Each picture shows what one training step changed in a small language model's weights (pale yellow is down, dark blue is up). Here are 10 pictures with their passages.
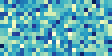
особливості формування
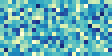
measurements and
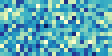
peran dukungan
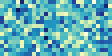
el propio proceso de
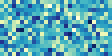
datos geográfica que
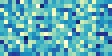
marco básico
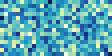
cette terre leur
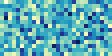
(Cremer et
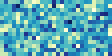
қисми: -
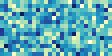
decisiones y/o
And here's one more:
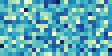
в целом,
